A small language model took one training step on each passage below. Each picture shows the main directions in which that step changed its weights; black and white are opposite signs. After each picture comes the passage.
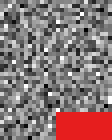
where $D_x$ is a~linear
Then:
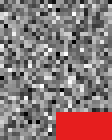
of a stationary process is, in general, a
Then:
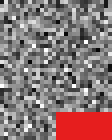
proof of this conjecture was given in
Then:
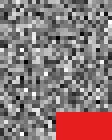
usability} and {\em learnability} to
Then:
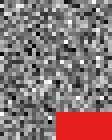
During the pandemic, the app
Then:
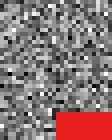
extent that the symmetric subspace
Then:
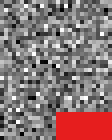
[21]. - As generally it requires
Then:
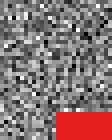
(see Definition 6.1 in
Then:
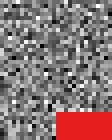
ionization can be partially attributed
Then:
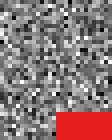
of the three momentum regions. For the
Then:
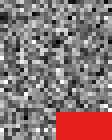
to facilitate the findability and
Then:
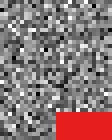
with length $2c$, with a longitude
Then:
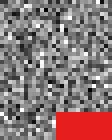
positive contact structure. \end{prop}
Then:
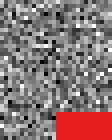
possibly be the reason for their
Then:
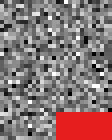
a member of the ICSU
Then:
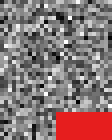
to note the partial miscibility of
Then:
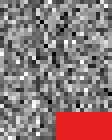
functions $\phi$ on $\cO$:
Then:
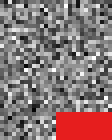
a limiting case of those previously derived
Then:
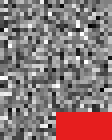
analysis identified mismanagement of the
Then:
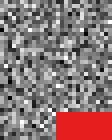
proved in the case when $H$ is the
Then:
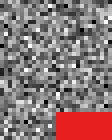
of all these spheres generates a
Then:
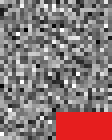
Birkhoff theorem. Then, the
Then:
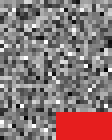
relationship connecting the lifetime
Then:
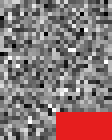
tensor. This involves the consideration of
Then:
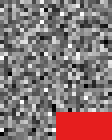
the rescaled conformal Weyl
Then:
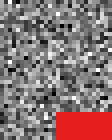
absorption of photons of relatively lower
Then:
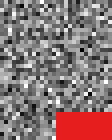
the interesting studies on quality
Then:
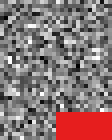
attempts to local minimum, the less
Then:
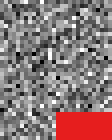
declare that they have no known competing
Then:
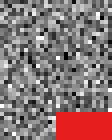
and then review what has been published
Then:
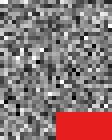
was little difference in grain yield
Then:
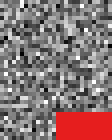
small correlation window, i.e.,
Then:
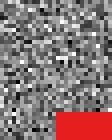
Literature Review There are several
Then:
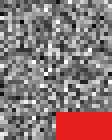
w\in B_n, \end{equation}
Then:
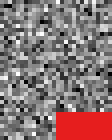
\exists t_0 > 0 \, \forall
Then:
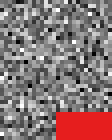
and deterministic stationary policies, respectively.
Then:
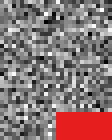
values (AEN and PFP-N)
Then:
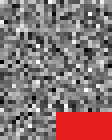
saturation in bulk silicon
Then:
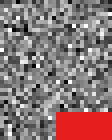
and flammable gases in the
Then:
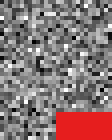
different numbers of schedulers,
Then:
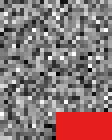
and results in harmonic analysis, such as the
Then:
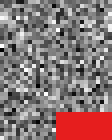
to fast DM decays, regardless
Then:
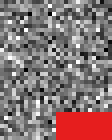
in Taraba State include lead and
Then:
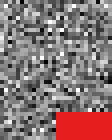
income, credit services.
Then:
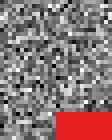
not vary significantly and there are not angular
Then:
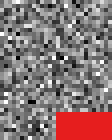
that are entangled but do not
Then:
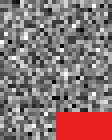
denotes the derivative of $\Phi$. Notice
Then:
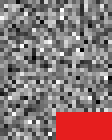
solid line. The calculation result from Ref.
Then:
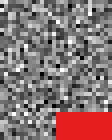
works carrying out under the leadership
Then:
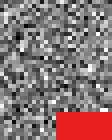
from the fact that we have neglected
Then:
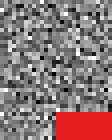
the characteristics of this region. While
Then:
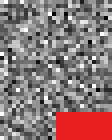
appear in relation with the spectral density for the
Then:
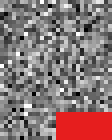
of the model, accuracy, precision,
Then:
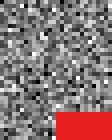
Conclusion: The following "recipe" states
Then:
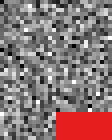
University of Lethbridge,
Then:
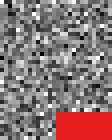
Schmitt Trigger using
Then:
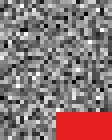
this material and let the whole closed
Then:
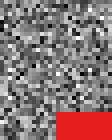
$\lambda I_\lambda^\mathrm{diff}$
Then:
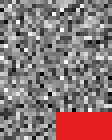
affective learning approach (Thies 2014).
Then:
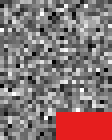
key generation measurement on qubit system
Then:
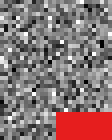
on quark and hadronic level
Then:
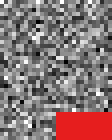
crystal monochromator,
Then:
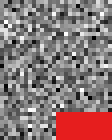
approximately equal volumes of
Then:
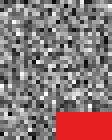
is also small. Especially in the
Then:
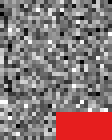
electrode materials to date;
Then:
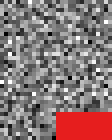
$a$ and $\alpha$. The actual
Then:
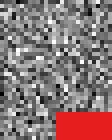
as we mentioned before, a type
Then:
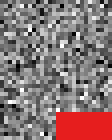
According to our simulations, under normal
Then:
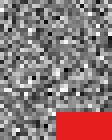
coefficients $ \sigma $ and $b$ satisfy
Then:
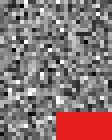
streamline the calculation of scales to
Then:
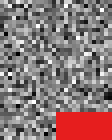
fit the response, {\it
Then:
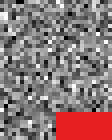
to validate our estimation scheme.
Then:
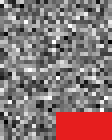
purpose of including subjects like
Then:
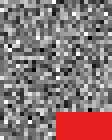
is defined as \eqref{Cut}.
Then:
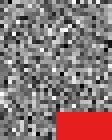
a horizontal equivariant form on
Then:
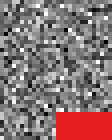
magnetic field on the electron side
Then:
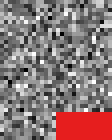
B.~Gr\"unbaum and
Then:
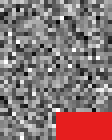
and high temperatures, pointing out the
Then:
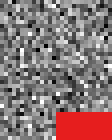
and Tolangohula with a total of
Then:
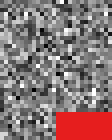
will show that certain algebraic surfaces have
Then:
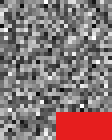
Next we show that $\Lambda$ is
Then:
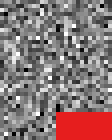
complex, high-dimensional data. These
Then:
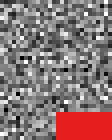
is crucial, as it governs
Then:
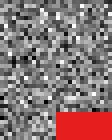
be a weak solution of \eqref{P}
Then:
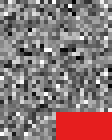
special industrial territories in
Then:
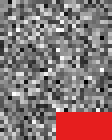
symmetry of the crystal lattice and
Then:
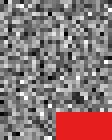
varies according to the intent of the research
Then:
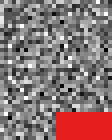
highly appreciate red intensively
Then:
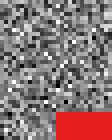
and home implementation of new
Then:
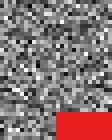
Intelligence (XAI),”
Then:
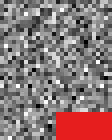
effects associated with $v_2$ and
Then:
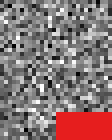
line with the vision of the European
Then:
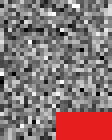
Significant Other, PSSFA-
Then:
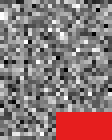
to change, but when a compressive load
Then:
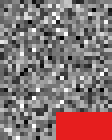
existence of compact objects within this theory
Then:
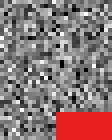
are then put forward and demonstrated
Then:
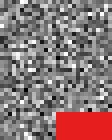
point of time, hence, no hardware
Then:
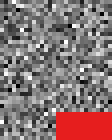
Conceptualization M : Methodology
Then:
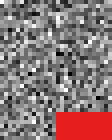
security in their own traditional
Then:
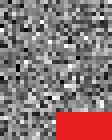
we see left the CVG and right the
